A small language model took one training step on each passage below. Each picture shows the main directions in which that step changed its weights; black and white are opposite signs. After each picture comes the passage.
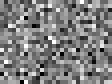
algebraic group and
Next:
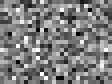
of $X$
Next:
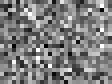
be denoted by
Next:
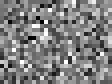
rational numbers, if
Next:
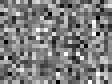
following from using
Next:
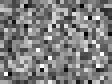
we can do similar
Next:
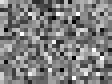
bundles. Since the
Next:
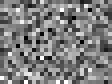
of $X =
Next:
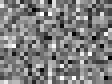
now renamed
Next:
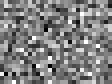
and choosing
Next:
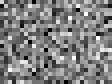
increase the
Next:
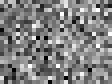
physical domain,
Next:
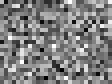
that if a function
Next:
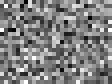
such that for any
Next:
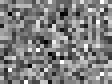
can then take
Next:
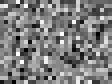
braided if
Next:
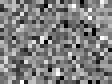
Therefore, it is
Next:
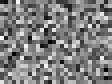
is twice the
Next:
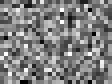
of $\alpha$.
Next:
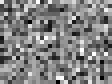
all $\ell
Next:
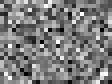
vertical-like analytic
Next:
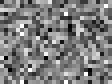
in Appendix.
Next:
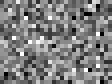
} Z \hbox
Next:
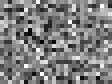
and $f$
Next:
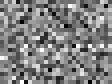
It is easy to
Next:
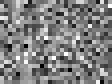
diffusion, and
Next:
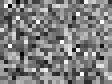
lattices in
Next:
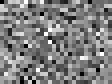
for smaller
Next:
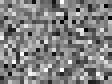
calculates the
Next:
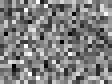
$x \in
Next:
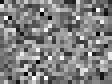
similar to each
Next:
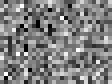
symmetric group acts on
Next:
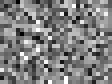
space so as to
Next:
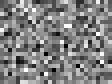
better to
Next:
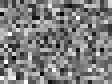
same period and
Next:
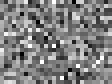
l,\ee which
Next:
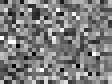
same was proved for
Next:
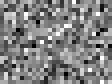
\bp Since
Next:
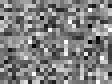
and the partition
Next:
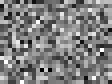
here because the automorphism
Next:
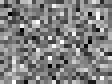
subset of closed points
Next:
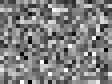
the usual configuration space
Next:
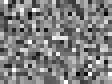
one splits
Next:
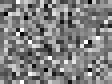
focus of
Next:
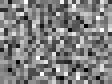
If $A
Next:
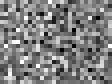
flops are
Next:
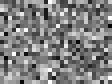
optimal control process should
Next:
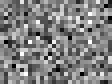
surgery in
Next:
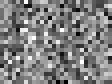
not what we know
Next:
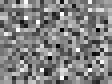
portion of
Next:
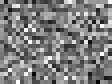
that the functor
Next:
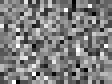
but only a
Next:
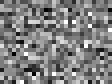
has a trivial
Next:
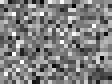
for the three dimensional
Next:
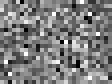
endowed with
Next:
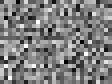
cobordism group
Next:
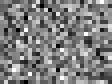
Now some computations
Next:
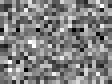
be a point in
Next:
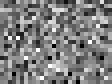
the modified model
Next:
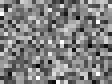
boundary can then be
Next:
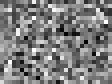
the denominator
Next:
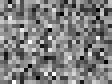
inventory control
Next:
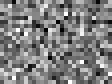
paper, we
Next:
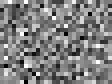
normal cone representation
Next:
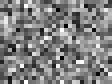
M$ we can
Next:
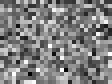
the crossings of
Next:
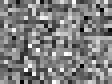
mais ne
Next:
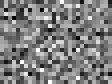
takes care
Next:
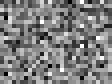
time in the variable
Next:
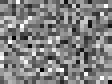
approximate formulas for
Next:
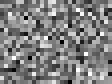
conjugation of
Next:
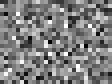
is clear from the
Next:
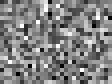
this gives us:
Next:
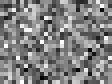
be considered as a
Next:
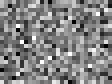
made positive
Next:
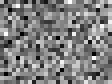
that ${\bf
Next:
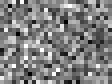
fact is well known
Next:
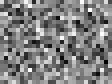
of four point
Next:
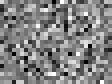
produces a
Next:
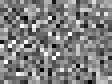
locally asymptotically stable
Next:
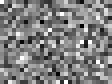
trajectory at parameters
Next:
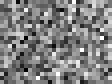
it can be
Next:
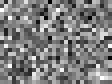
Given the state
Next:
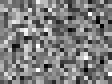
by means of a
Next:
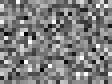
simulation study
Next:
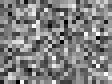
so the only possible
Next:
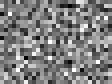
first part is already
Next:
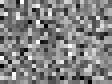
in deforming
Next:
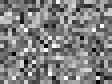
(the algebra of
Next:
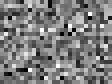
r \to
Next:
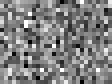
le champ
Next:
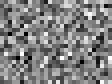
this inequality, we
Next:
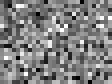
are strictly weaker
